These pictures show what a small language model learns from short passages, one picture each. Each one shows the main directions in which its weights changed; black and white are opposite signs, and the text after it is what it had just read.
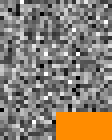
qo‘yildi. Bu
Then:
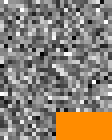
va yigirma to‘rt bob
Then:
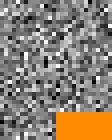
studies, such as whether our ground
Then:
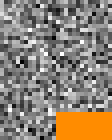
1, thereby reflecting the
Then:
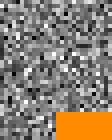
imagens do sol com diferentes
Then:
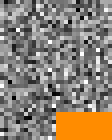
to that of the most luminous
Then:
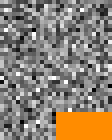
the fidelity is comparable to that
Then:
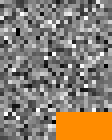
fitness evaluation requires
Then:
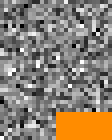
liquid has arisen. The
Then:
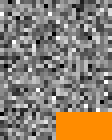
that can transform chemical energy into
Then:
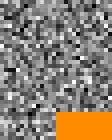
qora metall, kauchuk va
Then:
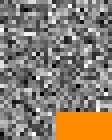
Formar personas requiere
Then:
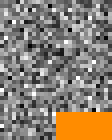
produciendo destrucción tisular
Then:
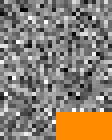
at fixed crystallographic
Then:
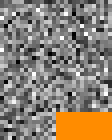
Kampagnen haben den
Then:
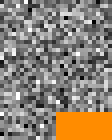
Fala Brasil 8,3
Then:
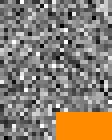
mag less than -15 about every
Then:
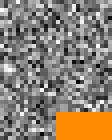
amalga oshiriladi: -
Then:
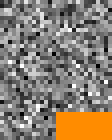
a polymer. Snapshots
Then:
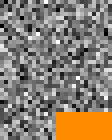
tecnología, Arte.
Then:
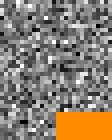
\ and\ \bibinfo {author} {\bibfnamefont
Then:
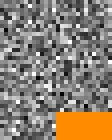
bo'lgan u yoki bu
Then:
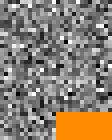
$\pcut$ in practice.
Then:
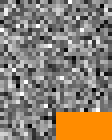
of data demands efficient methods to
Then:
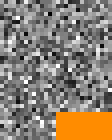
single-qubit state is a superposition
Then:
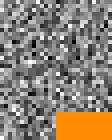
F and N films are thin
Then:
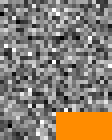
y contribuir a la consolidación
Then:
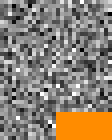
$x_c$ in the range of
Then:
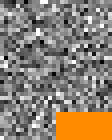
olaylara ilişkin
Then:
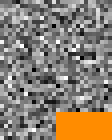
estadísticamente significativas
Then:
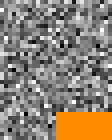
*Tver State Technical University
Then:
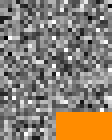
power-law index of the angular
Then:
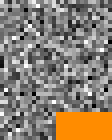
Артамонов А.Н. В
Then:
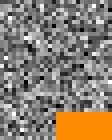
C++ high performance: master the
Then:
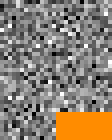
o ambiente, em vez de
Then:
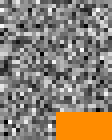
two subsequent Landau-Zener
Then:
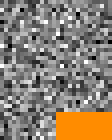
ushbu mavzuning
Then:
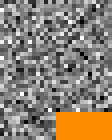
explained variance ratio for
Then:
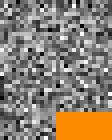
metals shifts up the band edges
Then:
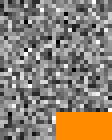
art. 3º-A do
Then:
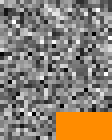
в бессознательности
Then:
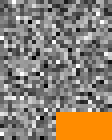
sanaatı ushın arnawlı
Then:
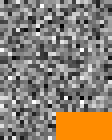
let the operator $F_{0}$ be
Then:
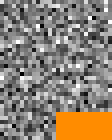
competitiva.** Revista
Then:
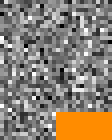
and call the convergence of the
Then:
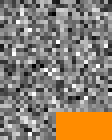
ишлаб чиқариш ва
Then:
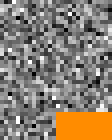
their opinions to move closer to
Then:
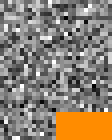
H. SWOBODA,
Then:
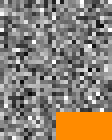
في أسطرها
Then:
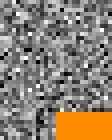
comprenden la importancia del
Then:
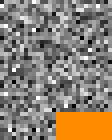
seinen Vater Franz Georg
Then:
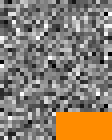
``anomalies'' have also been
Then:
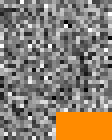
крови у обследуемых
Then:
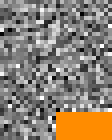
do cafeeiro e orientando
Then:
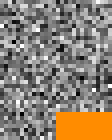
um ensaio clínico
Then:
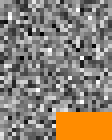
adjacent groove,
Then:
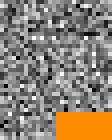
peculiar velocities. The
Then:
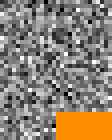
з тимчасовою
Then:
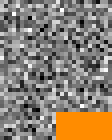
gap parameter of the quark matter core
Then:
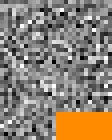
grain motion. In contrast,
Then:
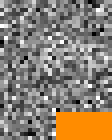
creativitatea elevului
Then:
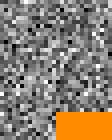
favorecido la creación de
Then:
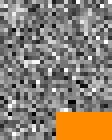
a source with harder spectrum than in
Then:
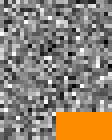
the details provided in
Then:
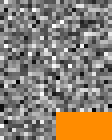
bo'lishi ehtimoldan
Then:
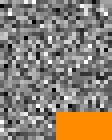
fait racial a une existence
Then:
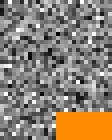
different traditional identities and roles in
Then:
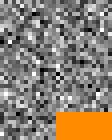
10 Hz was supplied by a
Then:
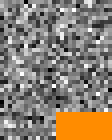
kuchli stimulyatori
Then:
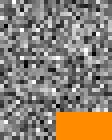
– Campus do Pici -
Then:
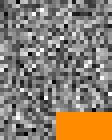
dont 70 réponses.
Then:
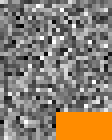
(i.e. coefficient of
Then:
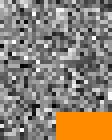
пережили шок.
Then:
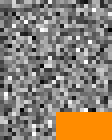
een verpleegkundige de
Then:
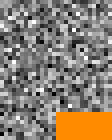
the FIR or sub-mm. The
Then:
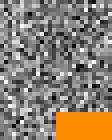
(CARDONA et. al,
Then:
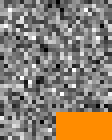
un software de aplicación,
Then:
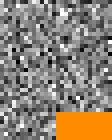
\en where $l_{nmk}$ are
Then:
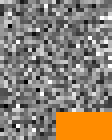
one of the key stages in the production
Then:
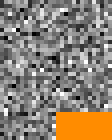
terms $\delta_k$ with all values of
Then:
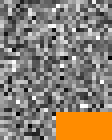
in WMAP: \\ Limits on
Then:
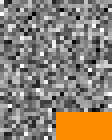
different and fixed. The corresponding
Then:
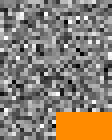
o'z kuchi, mehnati
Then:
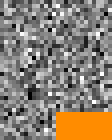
being and Ambedkar became its
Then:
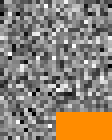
from these simulations is plotted in
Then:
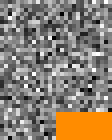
system starts in a pure state and no
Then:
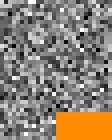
adopt in this letter the
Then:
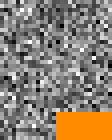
atoms, which are taken to be
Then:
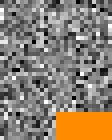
зданий и сооружений
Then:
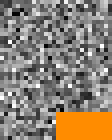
embedded within the audio
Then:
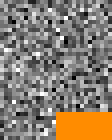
from unequal splitting. The
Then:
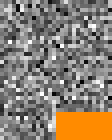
Penelitian dilaksanakan
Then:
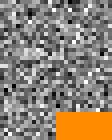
Bronner. Logan: Utah
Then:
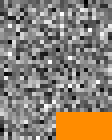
ever any sign of twist in
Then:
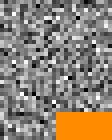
or unpolarised gluon
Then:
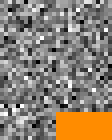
the system from liquid mucus to
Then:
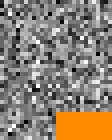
we observe that as the segment
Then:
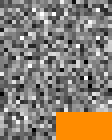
ijtimoiy sinfga
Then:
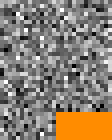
deutsche Sprache und
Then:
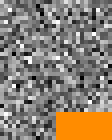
pacientes recrutados,
